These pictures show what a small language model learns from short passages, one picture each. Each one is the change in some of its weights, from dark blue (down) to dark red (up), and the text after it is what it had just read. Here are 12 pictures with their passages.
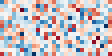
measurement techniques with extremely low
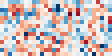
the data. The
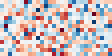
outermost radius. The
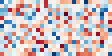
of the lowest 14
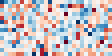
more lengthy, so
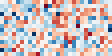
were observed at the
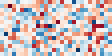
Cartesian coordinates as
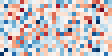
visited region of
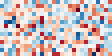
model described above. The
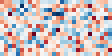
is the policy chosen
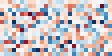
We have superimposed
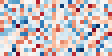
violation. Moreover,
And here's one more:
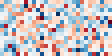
differentiation. The problem
